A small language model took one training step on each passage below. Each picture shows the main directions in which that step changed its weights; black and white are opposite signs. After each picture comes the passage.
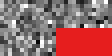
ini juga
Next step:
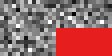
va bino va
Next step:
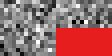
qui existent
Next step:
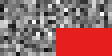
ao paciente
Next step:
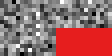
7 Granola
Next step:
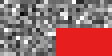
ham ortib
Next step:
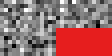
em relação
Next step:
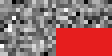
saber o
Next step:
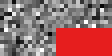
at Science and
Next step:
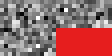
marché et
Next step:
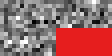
состав и
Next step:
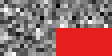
сотник у
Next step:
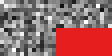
i signa
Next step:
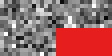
yang muncul
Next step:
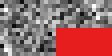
и их
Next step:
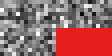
такты; -
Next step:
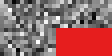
a regény
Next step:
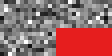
sean $N
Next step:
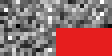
las elecciones
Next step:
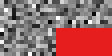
in quel
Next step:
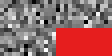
y carecen
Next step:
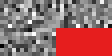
contextos das
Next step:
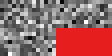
una forza,
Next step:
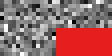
la metodele
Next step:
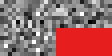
of the NAS
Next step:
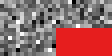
de redução
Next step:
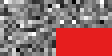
la densité
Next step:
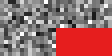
not only
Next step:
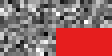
et al.
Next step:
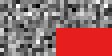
asarlarning har
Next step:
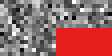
Но столь
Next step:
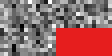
untuk variabel
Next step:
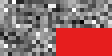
su içeriği
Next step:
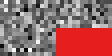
assistance to
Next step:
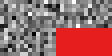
junto com os
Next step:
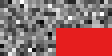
neben der
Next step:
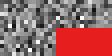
and pedagogical
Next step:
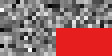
que estava
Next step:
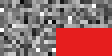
dengan karakter
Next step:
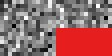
Auf der
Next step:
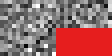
be free
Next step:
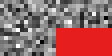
teores de
